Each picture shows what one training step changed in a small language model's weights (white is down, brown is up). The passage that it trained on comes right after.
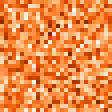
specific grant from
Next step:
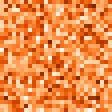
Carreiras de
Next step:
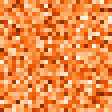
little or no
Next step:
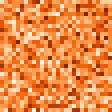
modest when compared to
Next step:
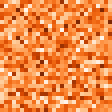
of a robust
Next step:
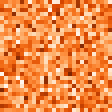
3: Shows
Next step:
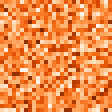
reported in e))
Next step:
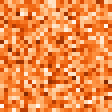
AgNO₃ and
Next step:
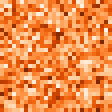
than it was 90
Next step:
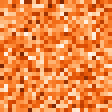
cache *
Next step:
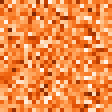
ground truth
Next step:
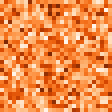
to flourish the
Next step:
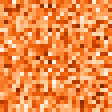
from the data on the
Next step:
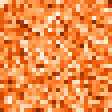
\text{ va
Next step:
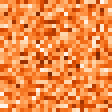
weights for different
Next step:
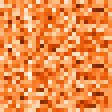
The ability of a
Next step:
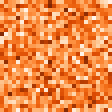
and emissions,
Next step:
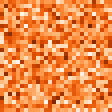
/ verbreiten
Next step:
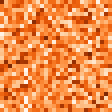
and Acquired
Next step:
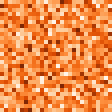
4. As an
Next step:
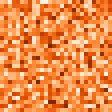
posibilidad de ser
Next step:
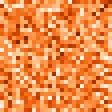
delayed and
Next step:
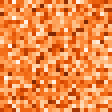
which will allow help,
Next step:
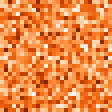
In addition to the
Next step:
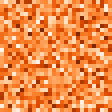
2019). The environment has
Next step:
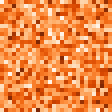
consumer's attention
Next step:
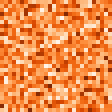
de Hermes de
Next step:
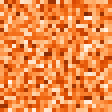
rent is around
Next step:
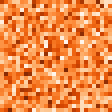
was nearly
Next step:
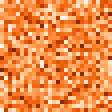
Es gilt
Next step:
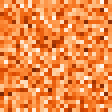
and phosphate
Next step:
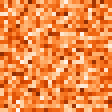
do Campo:
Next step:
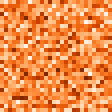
di vita,
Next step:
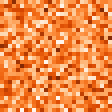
Pada Mata
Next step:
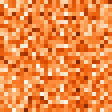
in term of adapting
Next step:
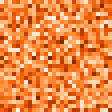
Fine needle
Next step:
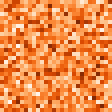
the Implementation
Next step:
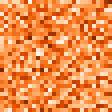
amalga oshirish
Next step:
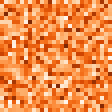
quels que soient
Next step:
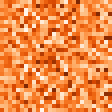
paramount importance for
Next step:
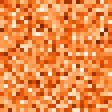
quite expensive for
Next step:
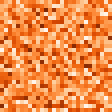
di belahan
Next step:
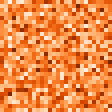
and Bagozzi
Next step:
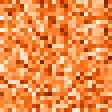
case the appeal
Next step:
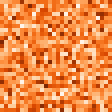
для анализа
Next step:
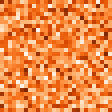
be evaluated as,
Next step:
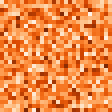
family responsibilities
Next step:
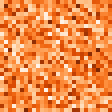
other menstrual
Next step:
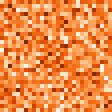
с рынка
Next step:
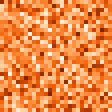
and preventive
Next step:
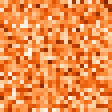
has already been
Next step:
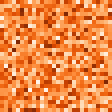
da Qualidade de
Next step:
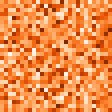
com a Portaria
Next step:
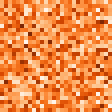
capacity of forming
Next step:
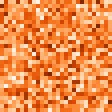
effect of tax
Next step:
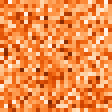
or a burden
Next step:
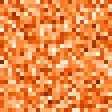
task, the
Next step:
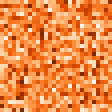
– Is it an
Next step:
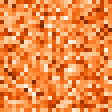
structures. Based
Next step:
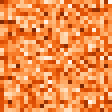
achievements as well
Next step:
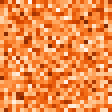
estudiantes. La
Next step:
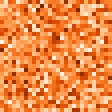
of submitted
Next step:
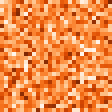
prevalence of
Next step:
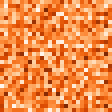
та середньої освіти
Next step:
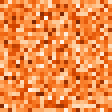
de voir les
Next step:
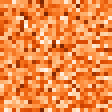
века //
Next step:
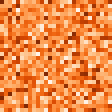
and Etta,
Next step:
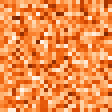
in MOSFET
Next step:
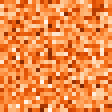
random news
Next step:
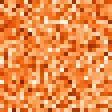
principales bases de
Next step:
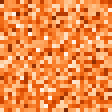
Empresa D
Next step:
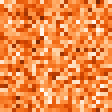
the colonial
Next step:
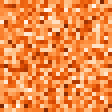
that we cannot see
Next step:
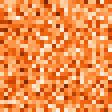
of Verbal &
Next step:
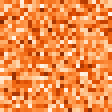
major source of income
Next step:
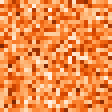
modelación y la
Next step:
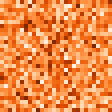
não só porque
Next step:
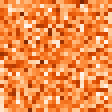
of the delamination
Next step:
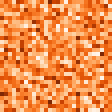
und dann je
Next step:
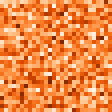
*Revista de
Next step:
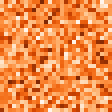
ishlari tashkil
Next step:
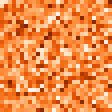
\text{ as
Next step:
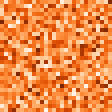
the a) case can
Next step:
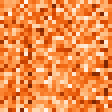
как прочие
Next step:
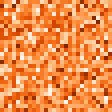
adequacy and
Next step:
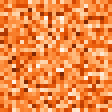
intervenciones con
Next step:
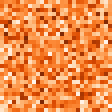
importance of a
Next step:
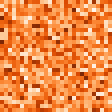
texnik va texnologik
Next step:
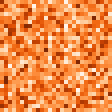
rápidos los
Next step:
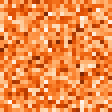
of their time would be
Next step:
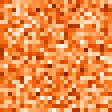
en la intervención
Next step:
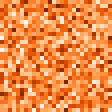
persona nesse
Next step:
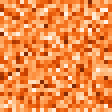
credit and
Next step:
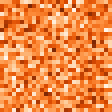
study ($SD =
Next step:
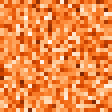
consistent with global
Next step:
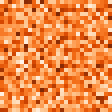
- talabalarning
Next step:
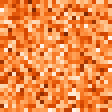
pessoas a
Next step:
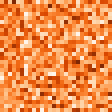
literatura desde
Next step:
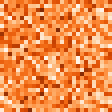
4 ml of
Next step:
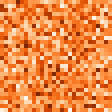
se corresponden con la
